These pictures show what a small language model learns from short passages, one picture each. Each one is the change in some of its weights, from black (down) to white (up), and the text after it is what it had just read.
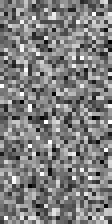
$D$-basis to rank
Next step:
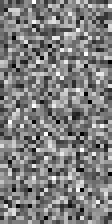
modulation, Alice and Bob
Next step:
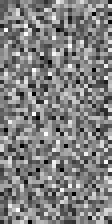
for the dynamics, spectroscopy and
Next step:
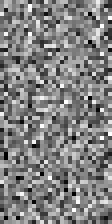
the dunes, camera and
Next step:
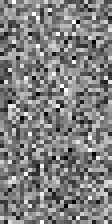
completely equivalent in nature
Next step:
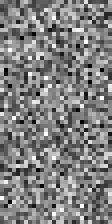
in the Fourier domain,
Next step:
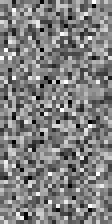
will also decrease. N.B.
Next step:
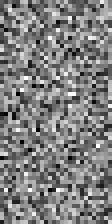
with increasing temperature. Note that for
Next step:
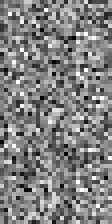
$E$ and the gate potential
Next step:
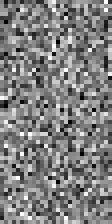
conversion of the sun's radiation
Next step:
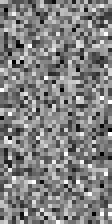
it becomes applicable to the
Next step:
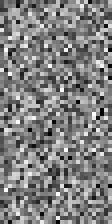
the solid ones. Only for
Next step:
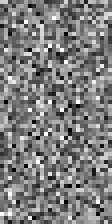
due to our low photon count rates
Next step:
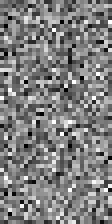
additional hyper-parameters and
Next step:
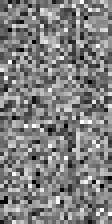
study of thermodynamic topology to
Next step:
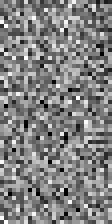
and kinematics on short
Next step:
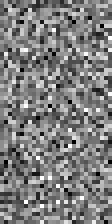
studied with the solid-state
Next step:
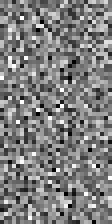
are then such that the similar sequential test
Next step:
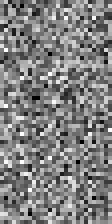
adding suitable background gravity field
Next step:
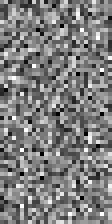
systems research pays most attention
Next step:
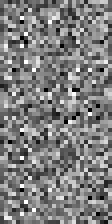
results in Figure \ref{fig3} show
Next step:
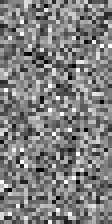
$f$ takes the form \begin
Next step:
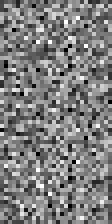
the following conjecture: it is possible that
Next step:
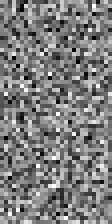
more subtle even at the classical
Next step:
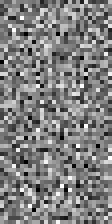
formed on 2$R_{g}$
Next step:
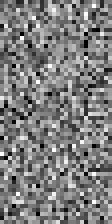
and J.~H.~Kay,
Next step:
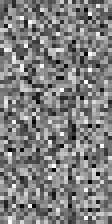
same as in commutative
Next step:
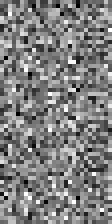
can rewrite the expression of the
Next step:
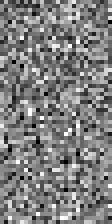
metrics compared sequence sets from
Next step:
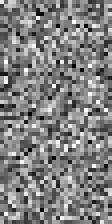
instantons are topologically
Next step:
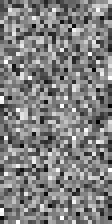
produced with the Decay0
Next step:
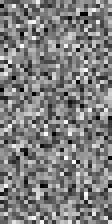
whatever the actual complete solution
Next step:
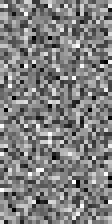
u\in S\\ +\infty &
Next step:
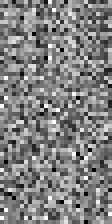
gradients and $\epsilon$ prevents
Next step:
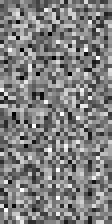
for a long duration at an
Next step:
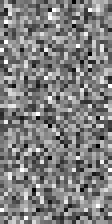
field gradients created from
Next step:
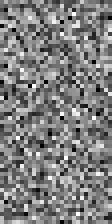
ordered list with constant delay.
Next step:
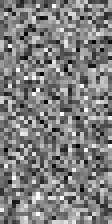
First, it has a well-defined
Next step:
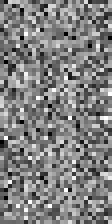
~. \end{equation} On
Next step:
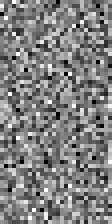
Mott Insulators}
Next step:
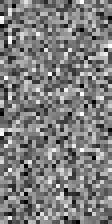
taking the limit where the lattice
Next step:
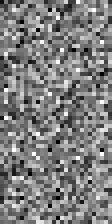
highest frequency of character repetitions to
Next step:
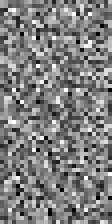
components, we obtained a final
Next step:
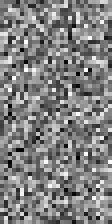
of the direction of incidence,
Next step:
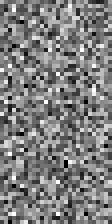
result in a range of, for example,
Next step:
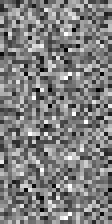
the major and minor axis
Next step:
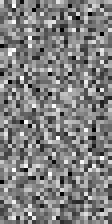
keys. A hash table can
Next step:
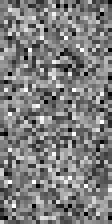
of equivalent hydrogen
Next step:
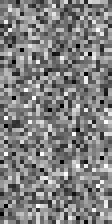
of the form $\hat g_3^2
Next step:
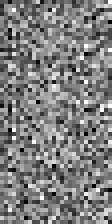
process (with plenty of flux
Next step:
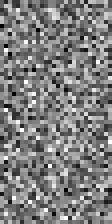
with the absolute measures of
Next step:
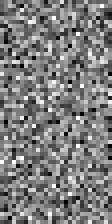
For example, it is possible that the
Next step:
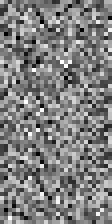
further studies in the case of rotating
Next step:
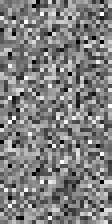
master equation. The results of the
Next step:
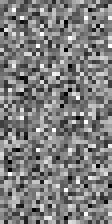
result is meaningful, because small
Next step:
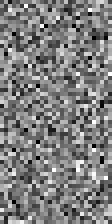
change of gas mass per year expressed
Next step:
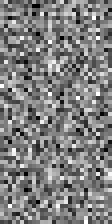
entire HiZELS
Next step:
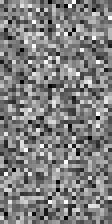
thus, different ignition temperatures
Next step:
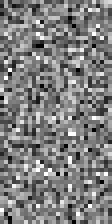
performed over more than 80,000
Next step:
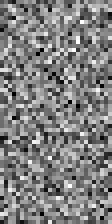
time over which the decay persists
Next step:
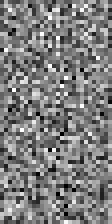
estimator is able to identify the
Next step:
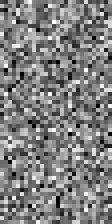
f_\varphi(p,t) $
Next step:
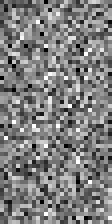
low concentrations of Cetyl
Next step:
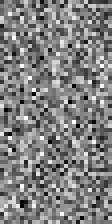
and $\bar{\kappa}$ represent the
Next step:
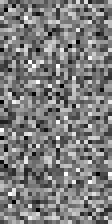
invariance is broken due to
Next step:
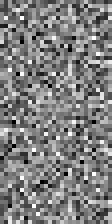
first strong bend, $\chi$ shows a
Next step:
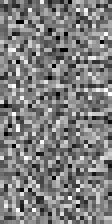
discuss some interesting open
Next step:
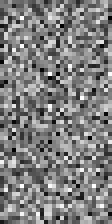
very slightly over the CPI
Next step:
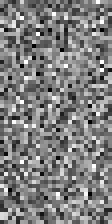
is important to note that in all the
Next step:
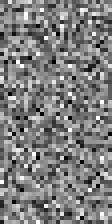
to $AN_c$ quark systems
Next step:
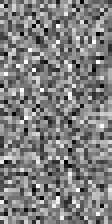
respond time and the charging
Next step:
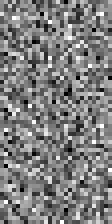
obtain an upper bound on secrecy
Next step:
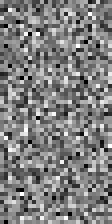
constitutes a continuous-time quantum
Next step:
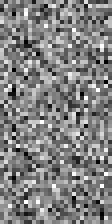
\varepsilon_1 \tau^z +
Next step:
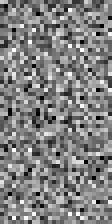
effectively in co-op sessions,
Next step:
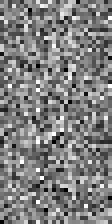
and $r$. The other equalities
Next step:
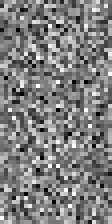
Some paradoxes involved are
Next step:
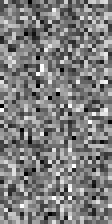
was supported by São
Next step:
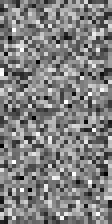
the dark energy, the quintom
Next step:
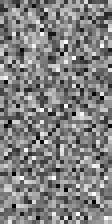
the lightest nucleus to be
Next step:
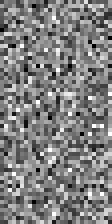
contribution from the full time evolution in
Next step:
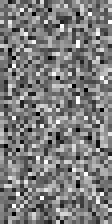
node runs a protocol that
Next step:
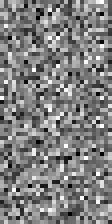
Cooper pairs. When such
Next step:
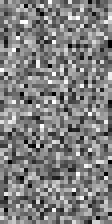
muons can be used to search for
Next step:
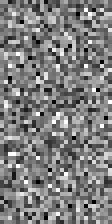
properties such as compact structure and, most
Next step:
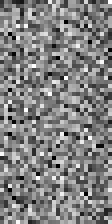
Pacholski, I.
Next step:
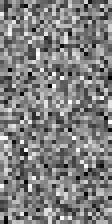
hole (see fig. 2).
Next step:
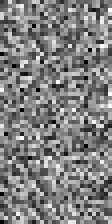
with temperature rising plays an
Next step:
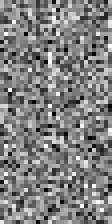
warmest and coldest
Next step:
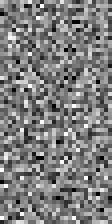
using the \textit{Breakthrough
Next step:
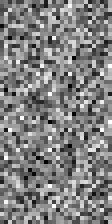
relation for the Guassian
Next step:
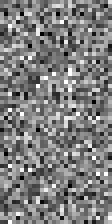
must choose in order to describe
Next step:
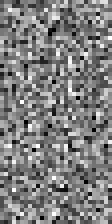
of the GC data (see line 2 of
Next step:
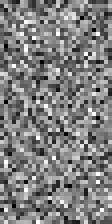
that the differing materials
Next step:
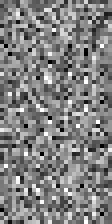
for the Hamiltonians related to
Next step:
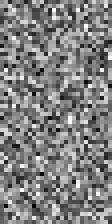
non-monotonic behaviour has been
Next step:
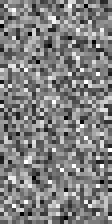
integrable and non-integrable
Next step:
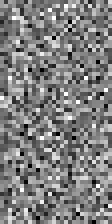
for the antiparallel one there is
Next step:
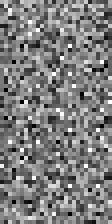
Eq.~\eqref{lowdni}. For
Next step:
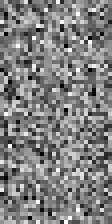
at these larger detunings may be
